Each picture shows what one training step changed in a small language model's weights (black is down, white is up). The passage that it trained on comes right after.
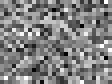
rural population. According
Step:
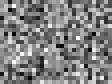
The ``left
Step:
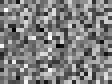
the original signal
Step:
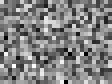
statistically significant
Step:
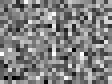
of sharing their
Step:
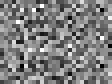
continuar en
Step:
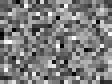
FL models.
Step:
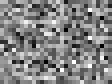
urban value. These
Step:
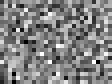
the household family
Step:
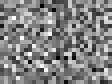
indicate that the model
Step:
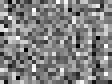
but we have to
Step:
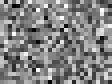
East Asian
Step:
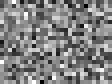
for their warm
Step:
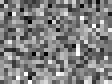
the title
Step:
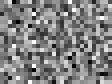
system by projecting
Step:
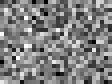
the AMG
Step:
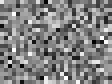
were made by
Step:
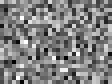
can accelerate
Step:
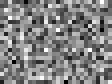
de inleider
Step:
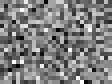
is optimized and
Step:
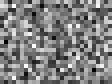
bounds} The previous
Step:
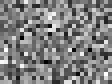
of many factors
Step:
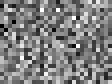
hydrogen evolution
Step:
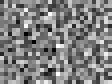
the development of
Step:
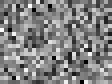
In these cases,
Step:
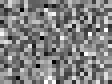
between the base B
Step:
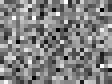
behaviour motivates
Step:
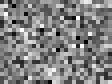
of humoral
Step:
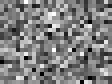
of them in joint
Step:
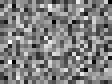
and a point
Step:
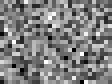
of social expectations
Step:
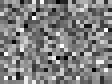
verify this on the
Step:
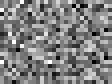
va san'at
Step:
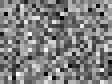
methods which turn
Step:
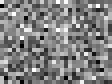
but it is not
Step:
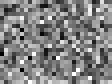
function $u$
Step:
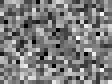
immediately it was
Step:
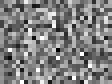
of all, due
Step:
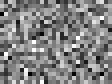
sovereign structure
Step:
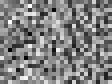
risk factors of
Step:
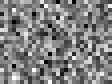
Тем не
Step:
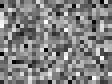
et al.,
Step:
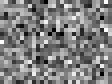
coco. Por
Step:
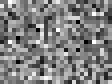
highlights its
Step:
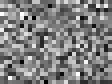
maximum percent decrease of
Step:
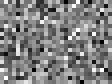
regulates heart
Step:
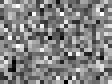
dos movimentos
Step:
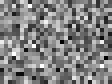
results for the
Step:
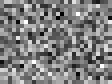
sino los
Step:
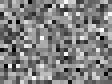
ei îi
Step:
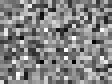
impact damage,
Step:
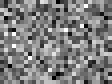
more than the other
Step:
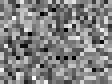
help ensure the
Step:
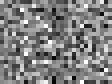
the future of a
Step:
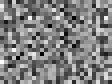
A D SD
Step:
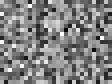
severity of
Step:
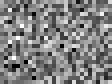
and performance that
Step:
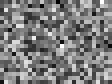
limitations, the
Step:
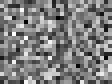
the space mapping
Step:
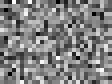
have been obtained due
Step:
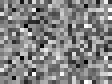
results on this,
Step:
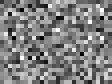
preparó, en
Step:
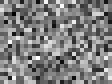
and increased by
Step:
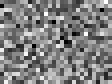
Metodika və
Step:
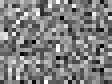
have no competing
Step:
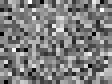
\gamma$, so
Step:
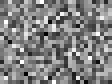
sequence as given
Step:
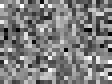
their peers or
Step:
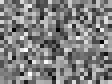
ability of future
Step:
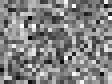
request by the
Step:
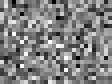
the vector is in
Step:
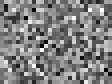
sociedade, por
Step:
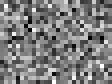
process, and
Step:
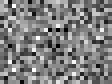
We need the last
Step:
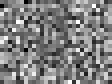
views in the
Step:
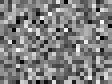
till the root
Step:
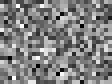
groups followed by
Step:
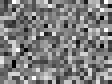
Em tais
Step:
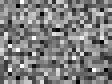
also investigated during
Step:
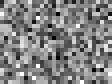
calculates the
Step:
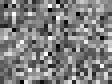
lisse sur
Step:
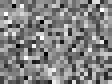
of the \ln
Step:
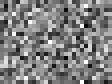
the pure case,
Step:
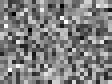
and investing in
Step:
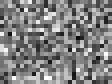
from a pair of
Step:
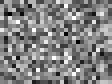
PML boundary
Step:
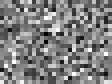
from specifications or
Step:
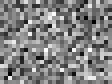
of students have an
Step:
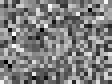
Then the restriction $
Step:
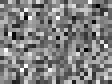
the simulation: at
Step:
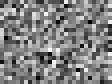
gel column
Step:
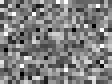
so it is not
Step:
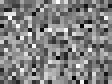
for this paper were
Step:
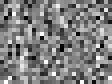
fillable and
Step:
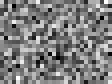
tail and
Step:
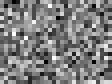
the node value.
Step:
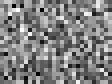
authors read and
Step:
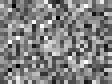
and corresponding linear and
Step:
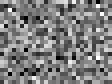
becomes dominant with
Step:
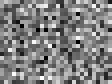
permeation at
